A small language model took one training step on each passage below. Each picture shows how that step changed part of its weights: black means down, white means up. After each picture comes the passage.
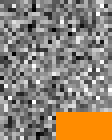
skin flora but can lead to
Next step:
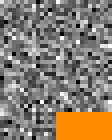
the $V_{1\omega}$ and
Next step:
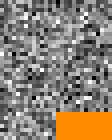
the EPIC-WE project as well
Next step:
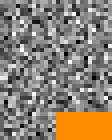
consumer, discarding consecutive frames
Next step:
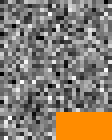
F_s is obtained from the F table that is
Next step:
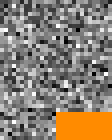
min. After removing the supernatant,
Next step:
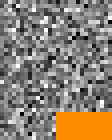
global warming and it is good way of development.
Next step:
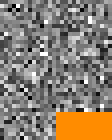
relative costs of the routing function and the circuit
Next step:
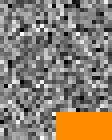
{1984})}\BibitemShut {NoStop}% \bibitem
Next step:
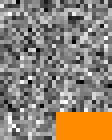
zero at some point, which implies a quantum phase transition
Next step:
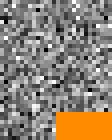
representation, the villages' representatives are
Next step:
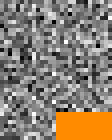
disks, rings, and bars that characterize
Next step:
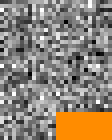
is interesting and well posed within the framework of quantum field
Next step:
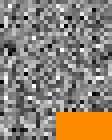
$k\G{\xi}(\eta,k)$, evaluated
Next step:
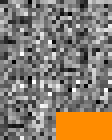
visitation, analysis, and visualization) that could include
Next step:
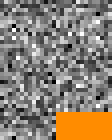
interviews 5 6 1 2 1 Members
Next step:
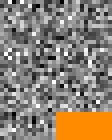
that $E_{ST}$=20 meV and
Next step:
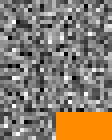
biomarker which has been identified on the surface of
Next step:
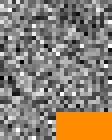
parents/caregivers, with
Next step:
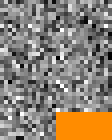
as is more generally the case in constructing
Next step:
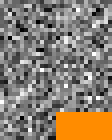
Fig.~\ref{fig3}). However, in this case
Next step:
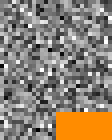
the subject was taken to be the x axis,
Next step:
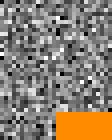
shaped aspects of human cognition and behavior.
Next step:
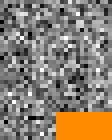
mechanism, without which communicative abilities would
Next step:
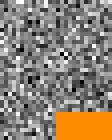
V.V. Kvanina cannot be
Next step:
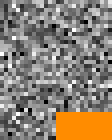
the best 5, 10, and 50 predictors.
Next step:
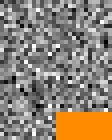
has now become a defining pattern of Western
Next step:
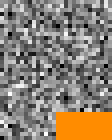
naloxone kits provided to first responders and
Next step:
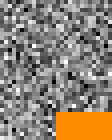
generated in the lab by a phase shifter, a
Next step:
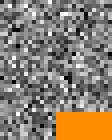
niche market in the West, and
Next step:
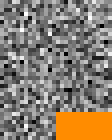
here on reporting a set of representative wave characteristics
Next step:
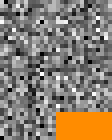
them - To evaluate and offer timely solutions to
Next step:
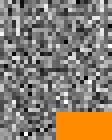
of bright and dark pixels and the
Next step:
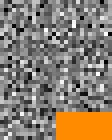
on each side. With charge being strongest in the direction
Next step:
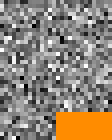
the Ethics Committee of the Medical
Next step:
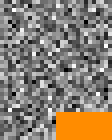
in the atmosphere has to be associated with the
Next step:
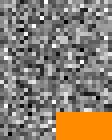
law, and age, following the methodology presented in
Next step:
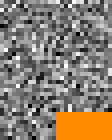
leading to an increase in crop production, conservation of resources and
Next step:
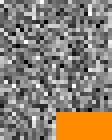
more efficient nuclear activity. Notably, barred
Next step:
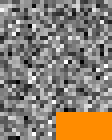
work, we used the asphericity of the gas
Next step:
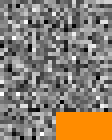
is intended to demonstrate the potential of this strategy,
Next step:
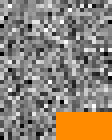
distribution with causal support. Then, there exists a
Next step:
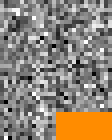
simply under its own weight without the need of
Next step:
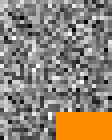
the country by developing a framework of a sectoral
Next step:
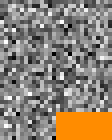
issues should be part of the design phase. \item It
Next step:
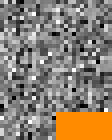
work technical know-how as well as
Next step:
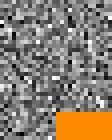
articulate *Network Bending* as a
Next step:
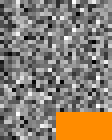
Z, Deng X, Zhao K,
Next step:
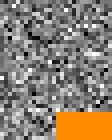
and characterized using Thin Layer Chromatography
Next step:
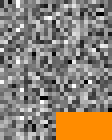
INTRODUCTION: Arterial
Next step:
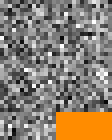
approximate upper limit for finite-size effects, given
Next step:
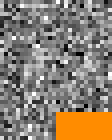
TT}$, which is the leading term in a coordinate
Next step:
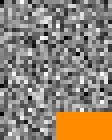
The INTERNATIONAL Scientific
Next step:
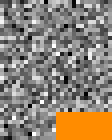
green goods and services (specifically,
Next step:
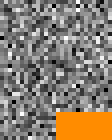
fracture toughness, i.e. the resistance
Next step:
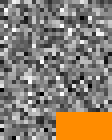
(CD44). After 24 h the MFI
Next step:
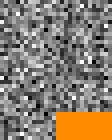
denotes the region occupied by objects in the
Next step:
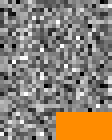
GX 1+4. The observed lag between the
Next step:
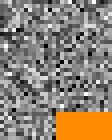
the pre-SN phase. Alternatively, if
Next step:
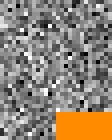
(and 16 in total sample) selecting this
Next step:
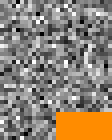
to adapt externally prescribed boundary deformations
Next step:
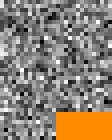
in 24×24 uniformly spaced
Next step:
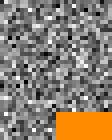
[Figure 1] Serum tumor markers
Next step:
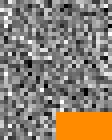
the inflation model satisfies the bouncing conditions
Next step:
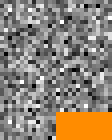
development of ophthalmopathies in
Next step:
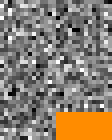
is denoted by the $n$-dimensional lattice
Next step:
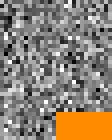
the SROC curves strongly vary depending on which
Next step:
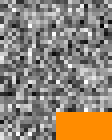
work out the regions in the plane of $\omega
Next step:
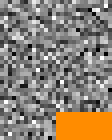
is not that critical to make a decision. We can still
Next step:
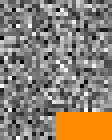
[μ m] t time [min] T temperature
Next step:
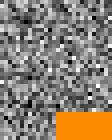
that is grouped with the SG-Nova
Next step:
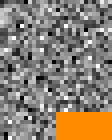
core. Thus, to get the Elliott
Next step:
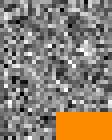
upon which the system is at a local ground state,
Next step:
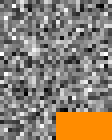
the gain falls, the centroiding of
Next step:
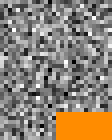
SGA were associated with 0.20 higher mean
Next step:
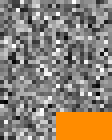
\begin{align} f_{OI} & =
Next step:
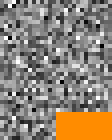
second regime was no longer attained with the available
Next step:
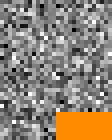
each variable exceed 0.5, which means the data
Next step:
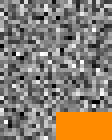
(b) The same quantity as (a) for
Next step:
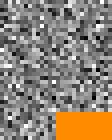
that are not yet classified(N). In the
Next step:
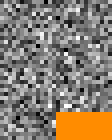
images of the Earth, which would be seen in the
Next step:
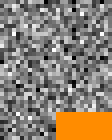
DANN 90.00% Our proposed model
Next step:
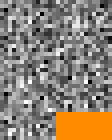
AND INTELLECTUAL
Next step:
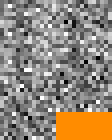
given in literature (Bergmann and
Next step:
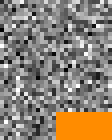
this study are in line with research conducted by (Just
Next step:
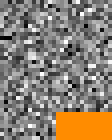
paradigm of wild birds as
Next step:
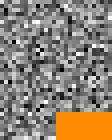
a framework of initiatives and minimum requirements that are
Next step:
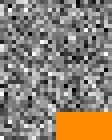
specific projections, the global IoV market is expected
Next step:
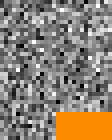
output. Lastly, the distinct features were
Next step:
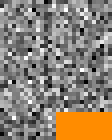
{\it The Fokker-Planck
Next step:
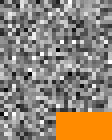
saw us becoming a named partner on
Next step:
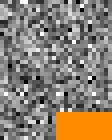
As a result, the number of cervical cancer
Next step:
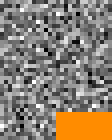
1 (6.6%) participant had postop
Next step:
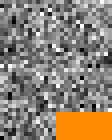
understanding, direct comparisons of these simulations to proxy
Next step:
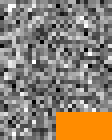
and C scaffolds At the beginning of the
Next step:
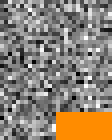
their community of volunteers, adds a new
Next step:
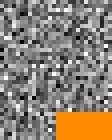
persistence in engineering students from large
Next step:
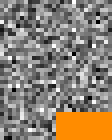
ALN: *Alnetea
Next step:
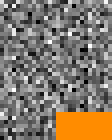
have been made recently via top-down three-dimensional
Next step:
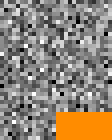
in the renal parenchyma, collecting
